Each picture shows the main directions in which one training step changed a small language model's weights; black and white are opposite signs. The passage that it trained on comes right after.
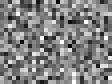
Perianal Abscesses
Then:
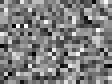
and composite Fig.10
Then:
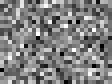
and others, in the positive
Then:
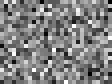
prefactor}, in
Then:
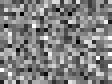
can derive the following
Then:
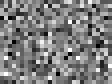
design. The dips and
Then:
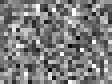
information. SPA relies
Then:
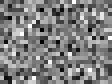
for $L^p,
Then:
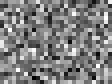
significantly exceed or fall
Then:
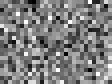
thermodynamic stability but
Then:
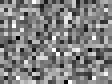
distance is generally negatively
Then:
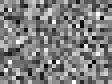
In the contemporary
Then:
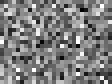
dry matter. The
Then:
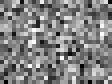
$j$th coordinate of
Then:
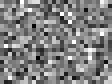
and Mouhamadou
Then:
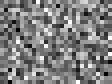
also included in the material
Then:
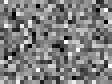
now relax the notion of exact
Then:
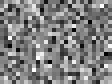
to its natural increasing
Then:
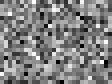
customer needs.
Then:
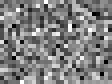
{\em Mathematics
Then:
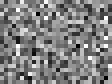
SWM proposed in this paper
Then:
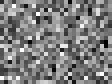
extreme fractional
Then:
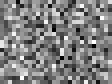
zoning plan is an example of
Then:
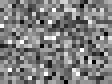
if those numbers are also
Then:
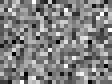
resulting theory can be considered
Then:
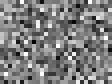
if $f(x)$ is the
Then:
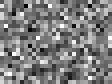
where the shots starts to
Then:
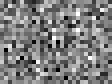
the research of this kind is
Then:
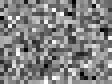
Land (Acre)
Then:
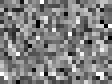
$c$ preserves the
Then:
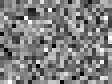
a network, the IoT
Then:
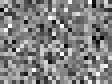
Boundary conditions. (b)
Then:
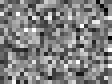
the CESSDA social
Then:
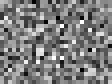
as inadequate.
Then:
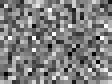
in determining the divisors
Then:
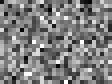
the network's overload was
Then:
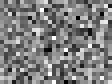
have also been proposed in this
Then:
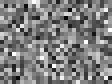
%and $b\notin
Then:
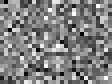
Got Infected? option
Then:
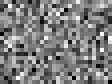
into and out of the plane,
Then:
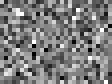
administered NA
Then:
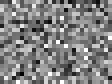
regeneration [9]. Our
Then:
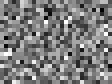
are densely annotated
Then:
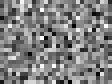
The RRR does not have
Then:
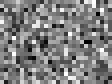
interface $i$ but belong
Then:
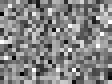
penalty terms. The
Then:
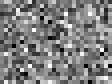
value NOT LISTED
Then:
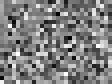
The research scientifically
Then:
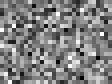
with a lower \sn{}
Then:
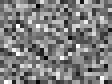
\endbibitem %%% 23
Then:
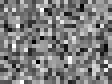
do not have this property.
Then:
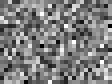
{title} {\enquote
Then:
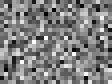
at most $h(u)$. Since
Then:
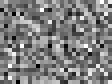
has been used to argue that
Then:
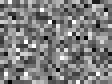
vanishes at the
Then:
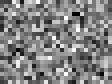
paper [9] is the direct
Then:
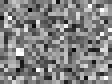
novae, lies in
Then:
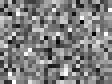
of freedom. On the
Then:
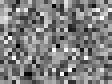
in a pair-partition
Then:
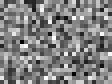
the plotted distance is
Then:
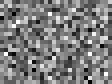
vacuum cylinder
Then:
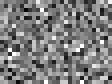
also been done on QCS
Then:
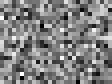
terminology. If $W$
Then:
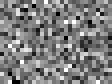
along specific optical
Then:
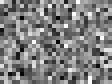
development and strengthening
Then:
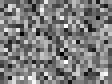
to the hydrogen
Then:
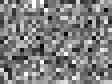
the delays, the
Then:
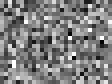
sign of $R$), stable
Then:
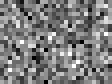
described using mean \pm standard
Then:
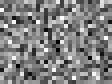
Padova, Italy
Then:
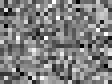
power spectrum of:
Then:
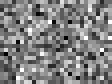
the crystal diffuses
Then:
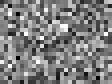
available only through
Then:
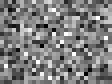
Kalton \\ University of
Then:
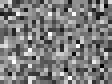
solution. The system consists of a
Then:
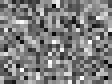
how they influence or are
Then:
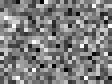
From the perspective of
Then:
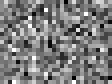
\nl and the equality
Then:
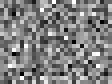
has been significantly updated to
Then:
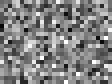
is in contrast to both NC
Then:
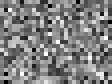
work is supported by the
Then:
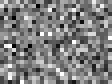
1. By convexity of
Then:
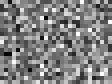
region (STÜBER
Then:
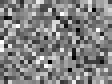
of X-rays and
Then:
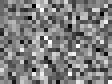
have been already
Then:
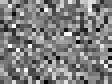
the resistive behavior or the
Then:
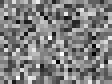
that they can handle models that are
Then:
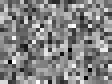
$\widetilde{p}_t$ be
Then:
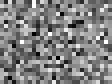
hemorrhage has
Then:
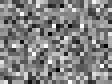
Transverse Modes}
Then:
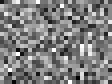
that become contractible when
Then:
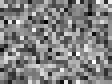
actuate the mechanical
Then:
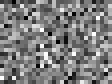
The polarograms were
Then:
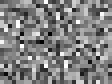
closest to the Sun.
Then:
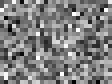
[6-9]. In the given
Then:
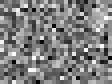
unique element in $W$ of
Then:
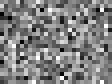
page. Here, we
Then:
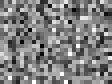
authors present in the union
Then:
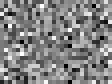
(MIP) as
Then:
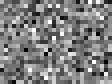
use in the proof of our
